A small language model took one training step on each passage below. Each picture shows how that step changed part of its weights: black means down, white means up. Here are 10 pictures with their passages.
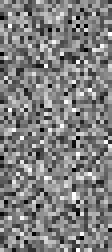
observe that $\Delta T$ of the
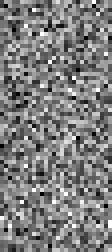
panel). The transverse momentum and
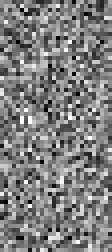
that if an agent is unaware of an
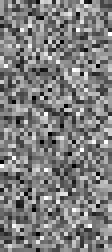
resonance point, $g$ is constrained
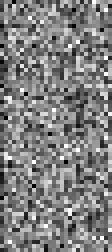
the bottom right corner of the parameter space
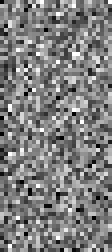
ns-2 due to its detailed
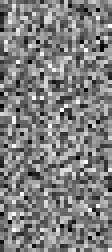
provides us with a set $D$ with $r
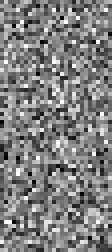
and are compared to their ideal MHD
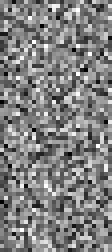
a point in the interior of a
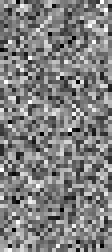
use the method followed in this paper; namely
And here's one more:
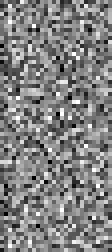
$F$ is a regular extension of
